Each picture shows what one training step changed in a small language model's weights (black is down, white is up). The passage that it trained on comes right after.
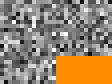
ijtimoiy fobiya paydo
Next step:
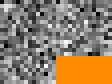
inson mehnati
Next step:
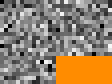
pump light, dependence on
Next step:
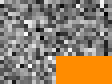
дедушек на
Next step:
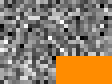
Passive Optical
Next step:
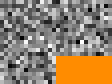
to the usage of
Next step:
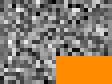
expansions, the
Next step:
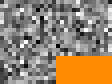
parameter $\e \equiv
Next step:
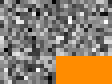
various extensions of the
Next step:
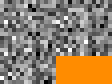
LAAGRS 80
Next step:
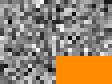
of equivalent keys which reduce
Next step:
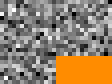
will show all these properties using
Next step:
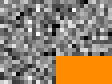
events: User Name
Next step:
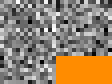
an R-symmetry in
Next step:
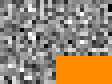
reduction by hydrazine
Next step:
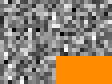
Tüm konuların
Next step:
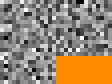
X. Duglas
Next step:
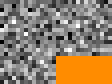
left) The change in
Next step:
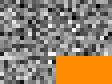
other funding organizations.
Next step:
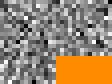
found for the equation of state
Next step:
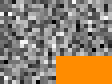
$1$ to vertex
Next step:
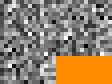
ta'lim tashkilotini
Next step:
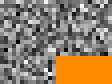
the curves turned up to
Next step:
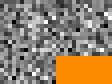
| | Iron fraction |
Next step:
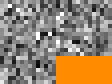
para uma melhora
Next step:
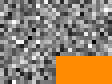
variability and colors}
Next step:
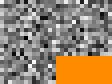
1. ВСТУП
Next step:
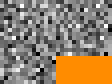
unspecified $D$
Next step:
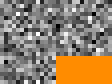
efficient depletion.
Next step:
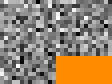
и интересов.
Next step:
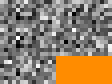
di sviluppo
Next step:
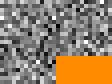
achieving p-type
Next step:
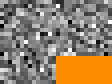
urmează a
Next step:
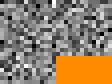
lebih parah di
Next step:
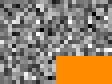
proposes to model question and
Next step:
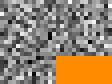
is by no means necessary that
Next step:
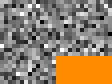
density and temperature. We also
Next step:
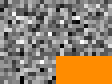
SM gauge symmetry. The
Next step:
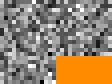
a periodic mode and makes the
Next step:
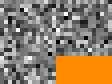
a time parameter we have chosen
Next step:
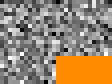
for multi-player
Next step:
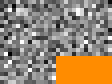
questions.} (ii)
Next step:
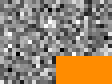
tem sua contribuição para
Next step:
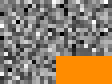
dengan perkembangan
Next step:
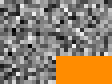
as preprocessed data or
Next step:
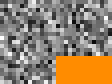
time-evolution of the
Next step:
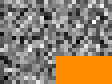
кластерлар ва
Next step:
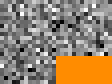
equation (3).}
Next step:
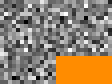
analyses are based on
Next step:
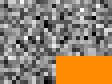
array, the pixels
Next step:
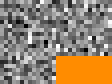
in the new database is
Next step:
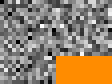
Laws of the
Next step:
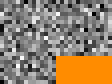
a circulação de
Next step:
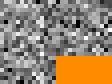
и сохранение
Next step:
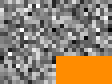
in de steek. De
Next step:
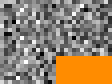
как О.Л.
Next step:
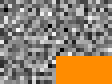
referem ter sido
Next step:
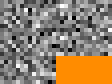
uchun xaritani
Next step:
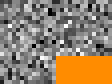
the experts agree on
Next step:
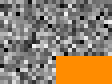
los ítems se
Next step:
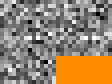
judicial e
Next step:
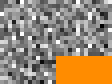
с запахом)
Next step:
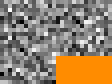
again that this length is typically
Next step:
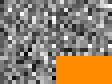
\end{equation} where
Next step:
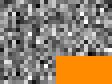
ko‘p jihatdan
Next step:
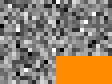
incident photon energy [see
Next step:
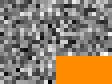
should themselves satisfy
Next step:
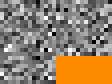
further lattice distortions,
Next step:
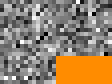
relacionado a equidad
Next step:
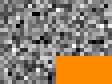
simplest case of the
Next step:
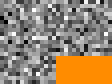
effective Bogoliubov
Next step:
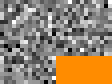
while ensuring that any new
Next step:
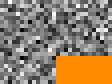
the pattern of heat flow,
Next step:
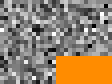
performance without ground truth to
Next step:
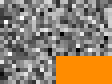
of the set $G$
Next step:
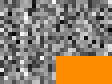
alternate %% affiliation
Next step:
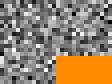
network evaluates the depth of
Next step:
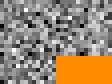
de las partes interesadas
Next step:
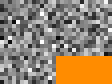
fost instalat pe
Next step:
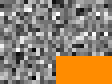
y cationes.
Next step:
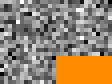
S. Liu,
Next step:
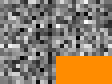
abundances -- line:
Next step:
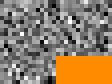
cool gas from the IGM
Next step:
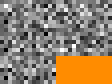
va maqsadli boshqarish
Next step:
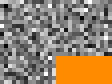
experiment. Theoretically there
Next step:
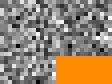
в сутки,
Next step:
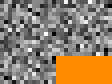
Journal of Law and
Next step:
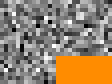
invariance remains valid to all
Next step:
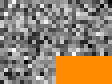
physics adopted here, it
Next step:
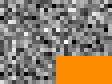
different between starburst galaxies
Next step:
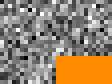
atempado e
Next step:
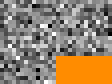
and transcendently
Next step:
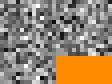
i.e., for
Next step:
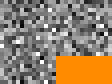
serrarias, ao
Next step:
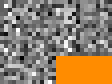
Technology (4 papers).
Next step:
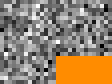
Mercado Común
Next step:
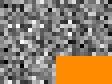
after an outburst a
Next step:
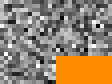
Benson, O.
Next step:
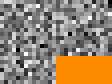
*Acta Fac.
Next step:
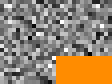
más escasos, en
